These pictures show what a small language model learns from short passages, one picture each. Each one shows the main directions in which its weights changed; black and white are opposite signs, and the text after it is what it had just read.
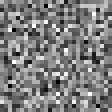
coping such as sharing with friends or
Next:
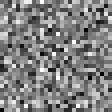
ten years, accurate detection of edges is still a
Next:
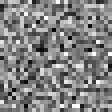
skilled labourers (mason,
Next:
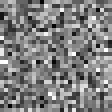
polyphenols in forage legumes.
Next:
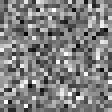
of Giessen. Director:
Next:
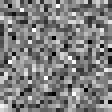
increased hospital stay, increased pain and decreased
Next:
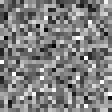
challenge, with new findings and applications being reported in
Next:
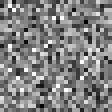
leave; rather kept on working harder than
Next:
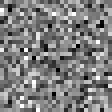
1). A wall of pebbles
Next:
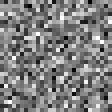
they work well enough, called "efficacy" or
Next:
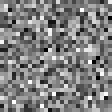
the micro-grid to control the output power
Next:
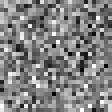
protein, fat, minerals, and
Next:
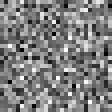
establishment of mosque carries special importance.
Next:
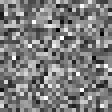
even without the diacritic (ICN
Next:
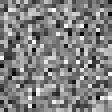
and the state of resources. To overcome this,
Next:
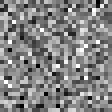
to facilitate the segmentation of cells. The background
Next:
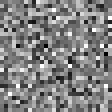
of activities and how to use them in teaching young
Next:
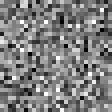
screening. The mean of maximum zone of inhibition
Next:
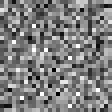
exposes that engine to Python, allowing the same
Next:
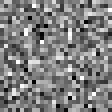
of the wreck Mazarrón
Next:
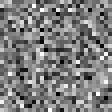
gender implications of China's major transition to a
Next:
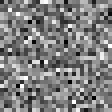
an interval of 28 days. As described in table
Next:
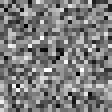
of the 500 GeV $p+p$
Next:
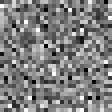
dry skin. Formaldehyde causes
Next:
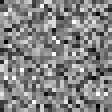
the salaries for not considering the implicit
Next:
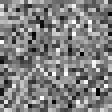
gram-negative bacteria, induced systemic
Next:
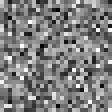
on the mean score for communication, there was a
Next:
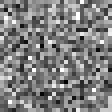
which comprised breast care, thyroid,
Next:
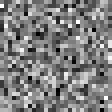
or through the solar cooling or the use of free
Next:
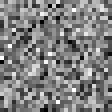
effect is completely suppressed by weak magnetic fields
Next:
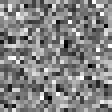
it is suggested that this effect could be
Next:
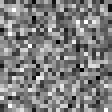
the effects of the cost function, the routing
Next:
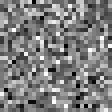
CS, potentially covering all stages of the research
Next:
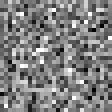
content and structure of the language being studied, the
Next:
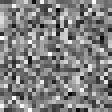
suffering from dengue shock
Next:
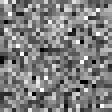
((5)) because for $x
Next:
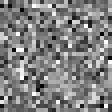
In this latter case a higher marginal compensation could
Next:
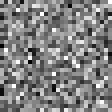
endocrinopathy, generalized
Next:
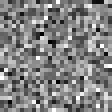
reviews and many additional details can be found in
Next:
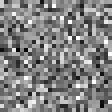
seeds to run a non-hierarchical
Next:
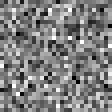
decreasing the porosity or compromising
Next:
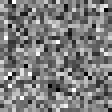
similar geometry would be at the same level of
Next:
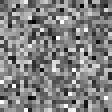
in female were taken as normal range 5.
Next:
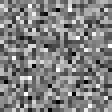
production rate.[2,3]
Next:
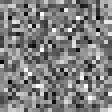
away from the sun, it can also
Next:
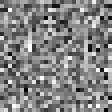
management. All the food ingredients which
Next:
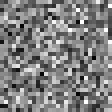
development and support environment, this will include the use
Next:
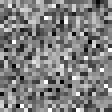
children with cerebral palsy: A
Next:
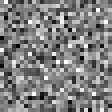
life cycle costs of several building construction projects. Data
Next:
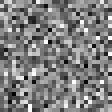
reserve and degree of surgical stress. .
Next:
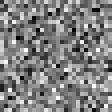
to reduce thermal losses. Otherwise, please
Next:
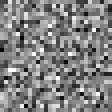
the cavities is the resonant
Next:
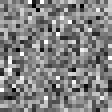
which was purified chromatographically over
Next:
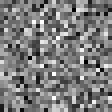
etching and opening the screw
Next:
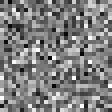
Socialdemocrat politically. In several
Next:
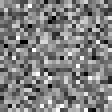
Dikshtein ^{1,*}
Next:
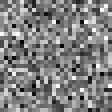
those who lack work experience in sectors where access to
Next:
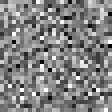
means that the students agreed that SRL is important
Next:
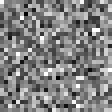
the Newtonian idea of smoothness in time
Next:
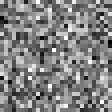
six hours, along with associated proteinuria of
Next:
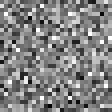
groups are presented: strong (balanced) and
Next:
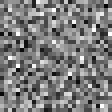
of tau with the theoretical expected distribution to assess
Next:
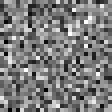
very high. 4. Leaf Width
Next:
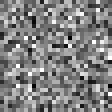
used to mitigate a specific harmonic. In
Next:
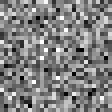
education schools. Education of children with special needs in
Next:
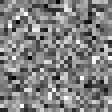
TABLE 1 Molecular and Genetic factors
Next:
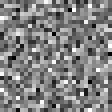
bitumens, simulating the aging process
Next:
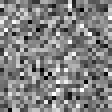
2007). Thus, resilience as an attribute and as
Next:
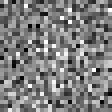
variety FH Lalazar and boll
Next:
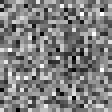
investors to invest. Market stability has increased
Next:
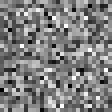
P., Hemanth, L.
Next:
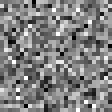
of weight bearing, So long as the
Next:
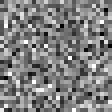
by many factors. After three decades of
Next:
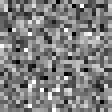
the first time integrates real data on
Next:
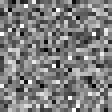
time (RT), structural formula and percentage composition
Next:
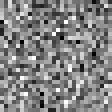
The benchmarking of SLAM methods was conducted
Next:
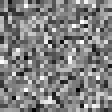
data source the input photographic campaign, to ensure
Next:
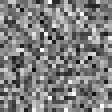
R : Resources Su : Supervision So :
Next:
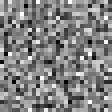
purpose for either disseminating data (local information
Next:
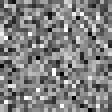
Jalingo, General Hospital Zing, First
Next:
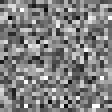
external business network positively mediate the association between
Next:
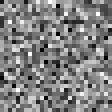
$$\begin{aligned} 1 +
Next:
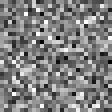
of 5 × 5 km throughout the
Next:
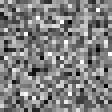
water resistance. These films neither show any
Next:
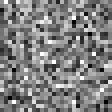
HI \\ VHI & HI &
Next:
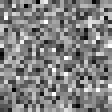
monitoring and contacting academics who have people
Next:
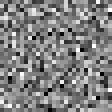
and may have more to do with the increasing
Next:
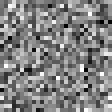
implies that in order to read L2 text,
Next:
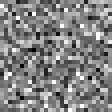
in all cases (0.2*N*
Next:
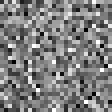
bend (3 point bending) specimen.
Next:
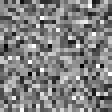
- Sales, the value in Euro of
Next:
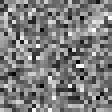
to face while doing it has come to
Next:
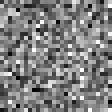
2 diabetes mellitus: A
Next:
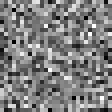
choir – Kanta Cantemus
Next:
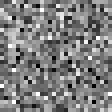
tumour volume in solid tumour model and that
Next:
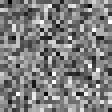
experimental activities on real systems are expensive and need
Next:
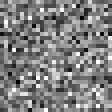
in WHOIS features [27]. For this
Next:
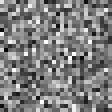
its functions. That is why in the next part
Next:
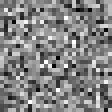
with O’Neill (2019) in
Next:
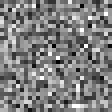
structure of man. As it has been said
